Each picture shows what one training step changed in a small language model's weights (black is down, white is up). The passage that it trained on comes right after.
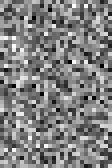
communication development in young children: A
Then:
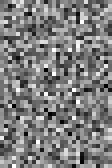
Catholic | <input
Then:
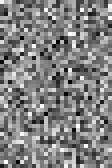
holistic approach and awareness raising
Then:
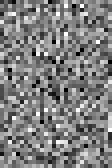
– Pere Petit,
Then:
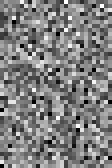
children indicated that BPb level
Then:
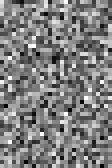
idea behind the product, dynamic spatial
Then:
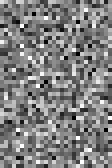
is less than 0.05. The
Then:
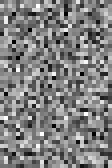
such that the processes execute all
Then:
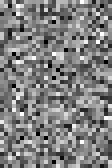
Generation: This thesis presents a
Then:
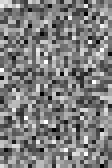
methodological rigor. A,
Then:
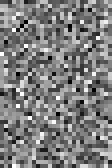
field of artificial intelligence await
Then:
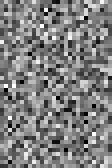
The effect of torque feedback
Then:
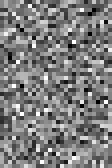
number of people crossing into the EU
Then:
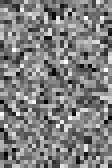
capabilities to analyze power generation systems coupled
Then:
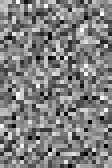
dataset: the "Globe at
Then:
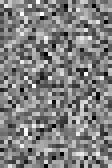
Availability of data and materials The
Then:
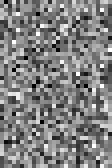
data extraction and necessitates their integration
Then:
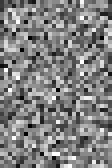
1 patient, the result of improvement is
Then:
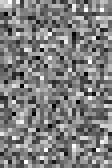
Thank you for thoroughly addressing
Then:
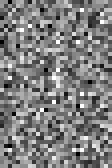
Control Rights (HPAT), which
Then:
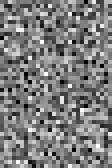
belongs to 30–40 age groups
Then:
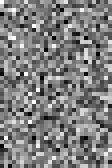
access and control over resources between men and
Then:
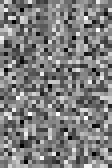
stable due to low pH levels. In
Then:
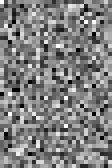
this effect, several recommender systems have
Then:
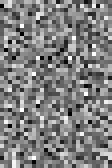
organizations are required to adopt and
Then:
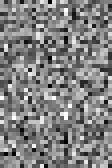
feel strongly that we need to define the
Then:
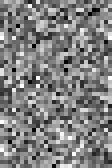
number of days in office in a
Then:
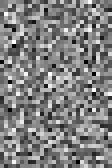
has to be fully aware and has to
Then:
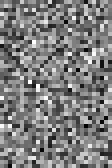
uprooting and transplanting
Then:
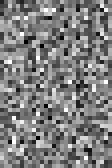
muscle and correlated it with deltoid
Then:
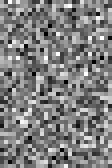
aspects of social capital in selected higher institutions
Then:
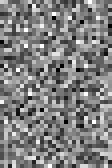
resistant Moderately resistant
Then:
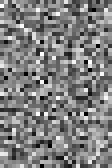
ingredients for the cooking
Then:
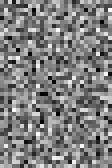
field. In a recent media interview,
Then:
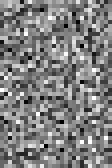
and mMPTA with p.value
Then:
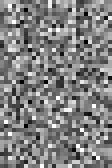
The data was further analysed statistically to determine
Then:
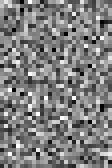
of open science practices. The university's
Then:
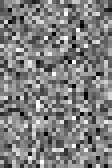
very mildly demented,
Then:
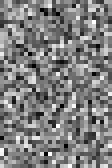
of such a cipher system are its
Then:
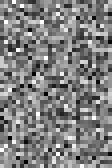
and innovative technologies in the study of a
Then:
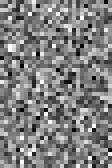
The least inhibition was observed in
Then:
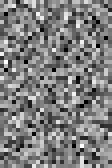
which is represented by a black star
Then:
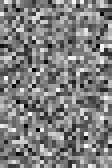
³Manipal College of
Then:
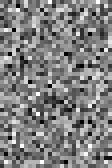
in Nigeria. Basically, the study
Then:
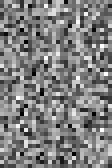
aids in achieving the therapeutic drug concentration
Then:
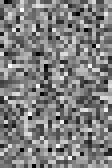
activities towards interoperability and security took
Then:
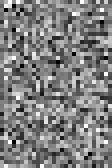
the institutional and/or national research committee
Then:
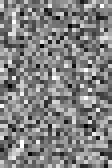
3 insisted on the need to
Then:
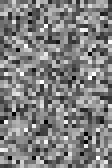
from two teams in the first regional
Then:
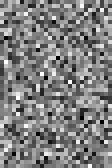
the handover more efficient and reduce any
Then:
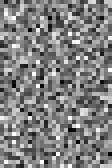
Research related to the diffusion of innovation has
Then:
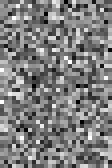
capacity of their RLG as a
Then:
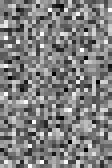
against moisture contents gives the
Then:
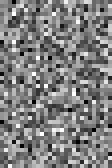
information to be recorded in the
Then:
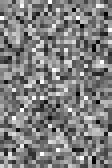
[0:1], where 1 corresponds
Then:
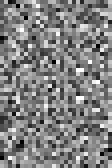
Blood sugar Fasting
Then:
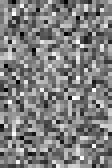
to be a significant risk factor for
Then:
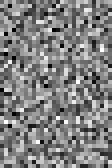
is interrupted and the risk of
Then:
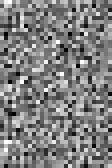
be aware of and attentive to
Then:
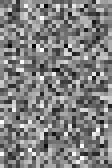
increase in the total corrosion rate,
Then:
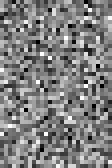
tunicates can regenerate
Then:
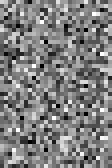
acceleration of fatigue during competition,
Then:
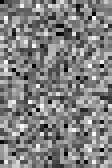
was observed that the complex conforms
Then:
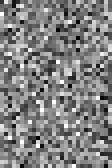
no indican claramente un
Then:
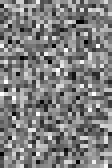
syntax, morphology and
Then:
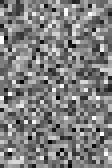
The increasing prevalence rate of diabetes on the
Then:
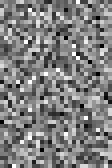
contemporary context, the professional competencies
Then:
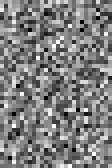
main route to be implemented in the control
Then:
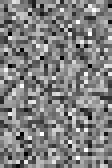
who is there more for the
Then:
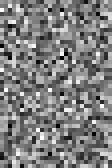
positivity.⁹ The possible cause for
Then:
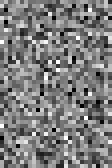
million people [9,10]. To
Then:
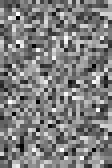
Classification Clinical manifestations
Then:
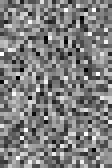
long time, staff behavior is not
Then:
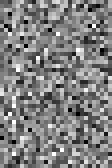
the new organization to be as well as
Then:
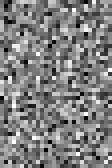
to frequently used words and phrases
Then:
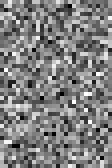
African countries vis-à-vis
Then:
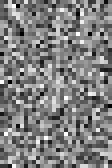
retention, pink = medium retention,
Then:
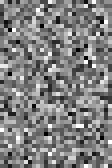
available for individual omics in
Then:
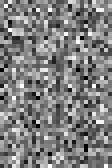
sixty (60) students using the
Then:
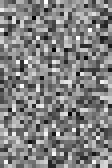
decomposition of continuity in
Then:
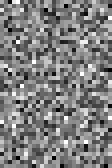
pdf frontmatter to separate
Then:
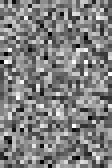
the role played by the leaders and
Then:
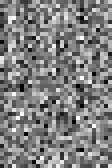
yield was assessed as grain yield (Table
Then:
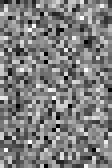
, XOR ,left shift ,right
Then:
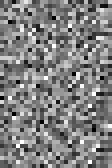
J. Taneja**,
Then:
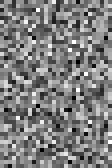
at a University. Henceforth,
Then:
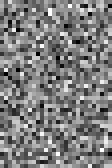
suite of practices focuses on adding memory
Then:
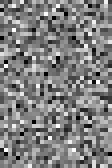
have successfully fabricated the
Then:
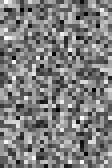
tool. This process is under its
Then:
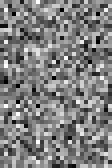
S. *Department of
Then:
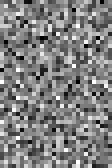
assumed a simple rectangular
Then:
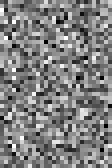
properties on the transverse plane and to
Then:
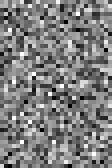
state support of the industry, as well
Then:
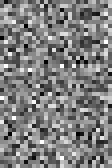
failure modes can occur in several elements of
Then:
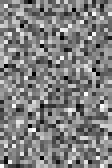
new information, which can include: a
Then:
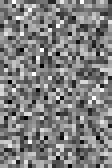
or participation in the system. From the
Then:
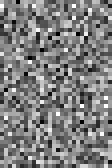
value of k, geographic coordinates of
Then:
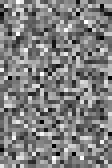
process about five years ago and is
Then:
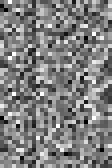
Qiushi Fu and
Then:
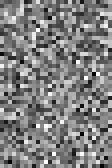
material has been used without proper
